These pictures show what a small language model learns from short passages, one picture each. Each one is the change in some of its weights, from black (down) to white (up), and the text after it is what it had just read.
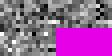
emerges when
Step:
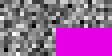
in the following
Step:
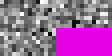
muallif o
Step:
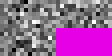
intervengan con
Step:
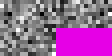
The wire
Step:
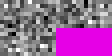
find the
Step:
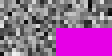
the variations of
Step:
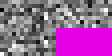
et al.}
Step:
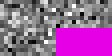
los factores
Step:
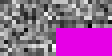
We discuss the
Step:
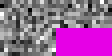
the National
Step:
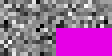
then be possible
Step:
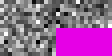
detect a set
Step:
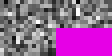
oriented in
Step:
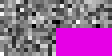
experiments could
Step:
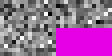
more comfortable
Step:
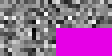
the effective use
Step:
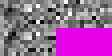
mark the
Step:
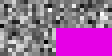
bilan bir
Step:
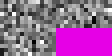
realization of
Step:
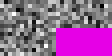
might be not
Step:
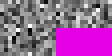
to survey
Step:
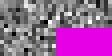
in order to
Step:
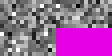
settings is
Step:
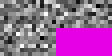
with the notation
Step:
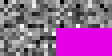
is thus
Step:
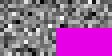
will notably
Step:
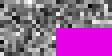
ScN is
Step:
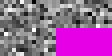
potential reaches
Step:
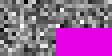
for real data with
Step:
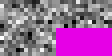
os processos de
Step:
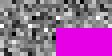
the Anderson
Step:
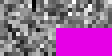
the interaction.
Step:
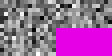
of canonical
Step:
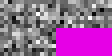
and compare the
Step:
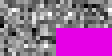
a educação
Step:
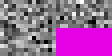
also seen in
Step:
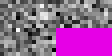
be interesting
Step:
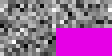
– это
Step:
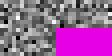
account for
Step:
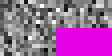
large observed
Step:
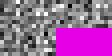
cada una de
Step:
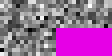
X, Ye
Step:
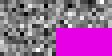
por sus
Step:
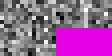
the contribution from
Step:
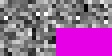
the thermal
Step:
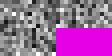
of Physical
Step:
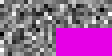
gas at a
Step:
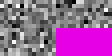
type. As
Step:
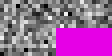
obtain a
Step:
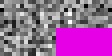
which neither
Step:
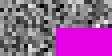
leads to
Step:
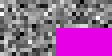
holds for
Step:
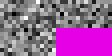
Session I
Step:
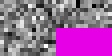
to account
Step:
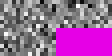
J. and
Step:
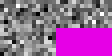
almost all
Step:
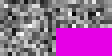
those of
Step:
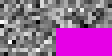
e pelas
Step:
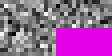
can arise when
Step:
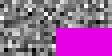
over both the
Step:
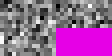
discussed in
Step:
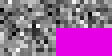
importance of
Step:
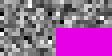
to the flow
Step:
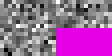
vazni g
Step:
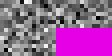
even the
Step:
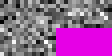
pe subiect
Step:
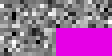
promover la
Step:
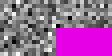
The key
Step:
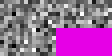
vez, se
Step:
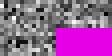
attention to
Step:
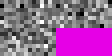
días de
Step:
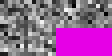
des transects
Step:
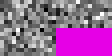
MI and the
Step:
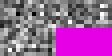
shift of
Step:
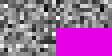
total number of
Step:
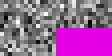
Note that the
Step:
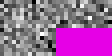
of the system at
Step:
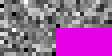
Serão os
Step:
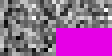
used to model the
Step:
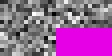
expected events
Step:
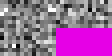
between social
